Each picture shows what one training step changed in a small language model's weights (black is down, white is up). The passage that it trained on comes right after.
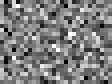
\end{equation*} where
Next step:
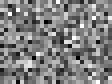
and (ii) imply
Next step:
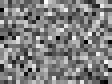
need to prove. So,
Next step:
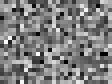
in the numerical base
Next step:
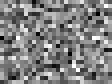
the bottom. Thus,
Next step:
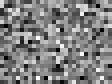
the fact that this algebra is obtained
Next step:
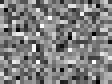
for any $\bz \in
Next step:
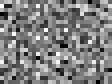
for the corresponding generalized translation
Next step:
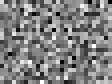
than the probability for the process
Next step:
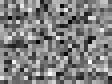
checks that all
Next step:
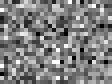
description of the problem and
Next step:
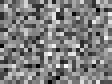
quantum theory of topological
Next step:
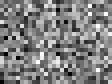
of Theorem \ref{main}.
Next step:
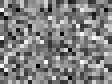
The multilinear operator related to
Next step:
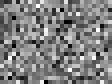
, \delta_i ]
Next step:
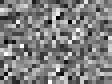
dynamical systems
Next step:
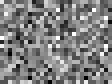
from above and achieves
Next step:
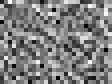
conductor $F$ is
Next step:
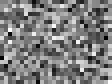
the discretization
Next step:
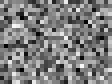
stops after
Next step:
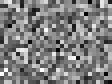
are semigroups, and
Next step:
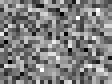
variable $p$ to the variable
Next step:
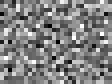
analytic. Then,
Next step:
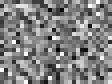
$\mathbb{R}$, and its
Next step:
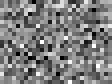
has no singularities
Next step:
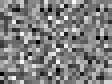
For the more restricted case
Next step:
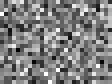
of order~$n$ with
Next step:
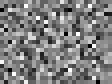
where $\Im z$
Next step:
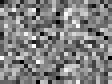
$M\times K$.
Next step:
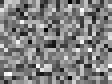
Suppose there would be
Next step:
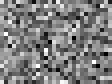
will play a central
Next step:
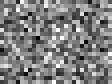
states, it may be the
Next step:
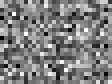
non-trivial solution.
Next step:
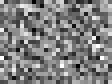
and each pair of points can be
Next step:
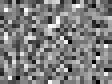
so the subsubcase
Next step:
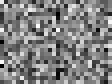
other or $P$).
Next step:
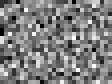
\ell} \left(
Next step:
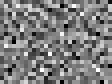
path $P_n$ for
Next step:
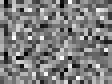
\end{figure} We
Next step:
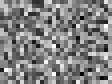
as the linear combination of
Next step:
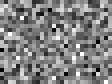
relations between different objects
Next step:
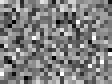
Laman graphs with at
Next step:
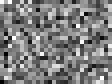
a (strictly)
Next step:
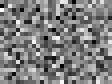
of F-zips,
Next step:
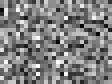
more general cases, when
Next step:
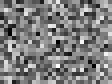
so for this mode we
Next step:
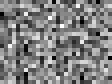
infinite dimension and the problem
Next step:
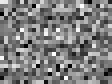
general target spaces, we
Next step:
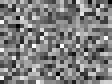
to the number exiting,
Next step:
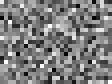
valuation rings, the
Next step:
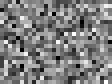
elker condition:}
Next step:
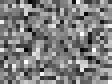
the initial data, we
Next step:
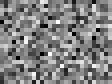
\emph{On the
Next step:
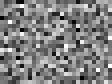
bounded: \begin{lemma}
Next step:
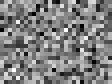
significant way
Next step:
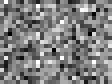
The following lemma is the main
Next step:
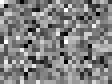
a lighter notation,
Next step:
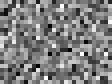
plane elastic
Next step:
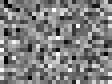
based on the CP
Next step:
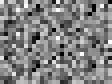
accurate in others.
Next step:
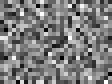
(bounded) hoop
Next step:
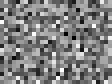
II, between numerical
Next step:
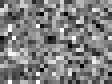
d}^m\right)$ have
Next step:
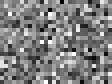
where the load potential
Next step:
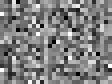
& = \dfrac{\partial
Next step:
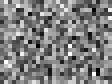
be a link in
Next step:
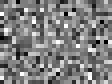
#2 \lineskip
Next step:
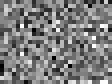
at a very special point
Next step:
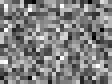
$$ we can estimate it as
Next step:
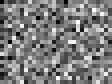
{\rm Ker}(\cdot
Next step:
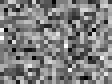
is equipped with the
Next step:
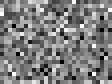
(and also match a
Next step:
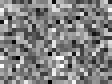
perceptions are generally
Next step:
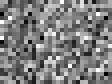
main result of this paper can
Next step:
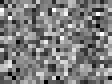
of hypersurfaces}
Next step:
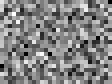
special way. The
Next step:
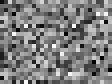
\operatorname{N u
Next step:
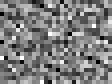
say $h^*$, then
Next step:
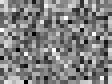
should be a direct
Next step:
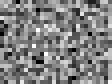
over the annuli
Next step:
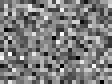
condition $G_2$, we
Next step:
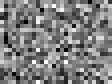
canonical coordinates of
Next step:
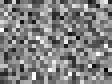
given by $A \mapsto
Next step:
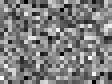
Now consider $a\in
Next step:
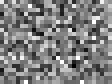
point in one of the infinite
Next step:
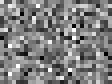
(see \cite[Lemma
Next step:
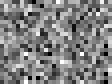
we are working on a compact
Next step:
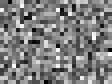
by its Jacobson
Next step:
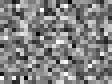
de Recherche en
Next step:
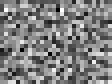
number theory, the study
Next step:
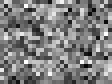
which expresses the function
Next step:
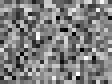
is adjacent to
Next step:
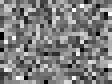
in a moving domain has been
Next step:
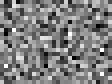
\end{enumerate} Note
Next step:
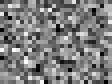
Province (No.
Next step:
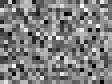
Frank and K.
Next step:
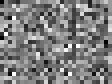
an $ABA$
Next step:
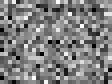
many \Borel
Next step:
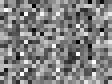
characterize the classes of operator
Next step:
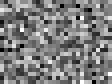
f$, which is another
